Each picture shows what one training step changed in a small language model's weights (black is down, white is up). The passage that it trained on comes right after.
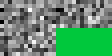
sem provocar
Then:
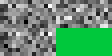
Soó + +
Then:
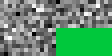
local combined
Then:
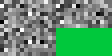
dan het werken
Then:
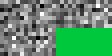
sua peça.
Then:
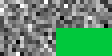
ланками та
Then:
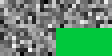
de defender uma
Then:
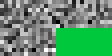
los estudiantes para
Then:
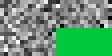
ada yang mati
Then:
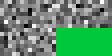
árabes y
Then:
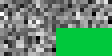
crítico, sendo
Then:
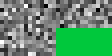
crearon durante la
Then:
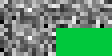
asarlar bilan
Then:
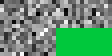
ijtimoiy tarmoqlarda
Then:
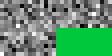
работа по
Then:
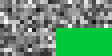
Boshqa barcha
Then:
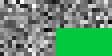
de limite nu
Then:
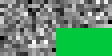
a pensão e
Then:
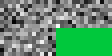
научных трудов
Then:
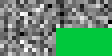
for å
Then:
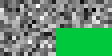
va samaradorligi,
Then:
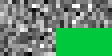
a year.
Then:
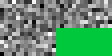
de permisos
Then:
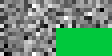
maka dapat
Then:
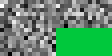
narraciones que
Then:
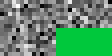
nove pesquisas
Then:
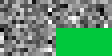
образце с
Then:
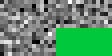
the modern world".
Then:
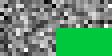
la alte
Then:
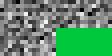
universidad pública.
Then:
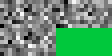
они должны
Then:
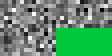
quais por
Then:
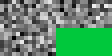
har tomonlama
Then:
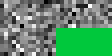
сторон социального
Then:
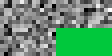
meint, dass
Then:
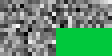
до їхньої
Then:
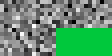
ham ish olib
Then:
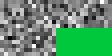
в задаче
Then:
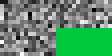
de medição.
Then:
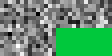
среде транспортная
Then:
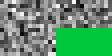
seu caminho
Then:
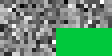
damit immer auch
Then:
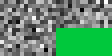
consumidor por
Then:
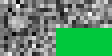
o terraço
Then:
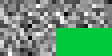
va ularning biologik
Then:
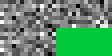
в правовом
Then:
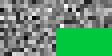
pueden producir
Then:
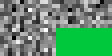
asoslangan iqtisodiyotga
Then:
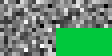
en hoe de
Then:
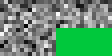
(local ou
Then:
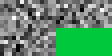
della biblioteca
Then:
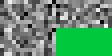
mm simob
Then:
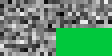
esteira dessas
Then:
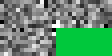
of regulations for
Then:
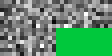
que à falta
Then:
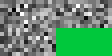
los catorce
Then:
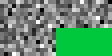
garante o
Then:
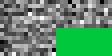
in it were
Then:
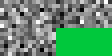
consumo di
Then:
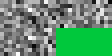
XXI asr
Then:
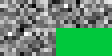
Aslida insonni
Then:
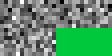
Україні //
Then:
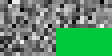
políticas especiais
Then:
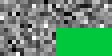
У дослідженому
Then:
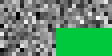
en œuvre
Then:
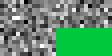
envolve uma
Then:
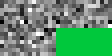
and universal
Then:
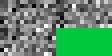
Congresso da
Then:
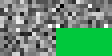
сторон, что
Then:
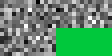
los grados I
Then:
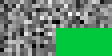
de suas práticas
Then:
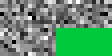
the Center
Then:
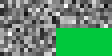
los años e
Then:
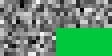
portanto, a
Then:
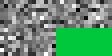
e dependente
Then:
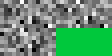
kabi davlatlarda
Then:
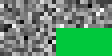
qiymatlar orqali
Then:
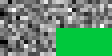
Vicente se
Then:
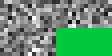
دو روز
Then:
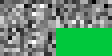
estimer la
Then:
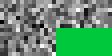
distância, os
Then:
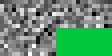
bilim olish imkoniyatlari
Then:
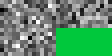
representados na
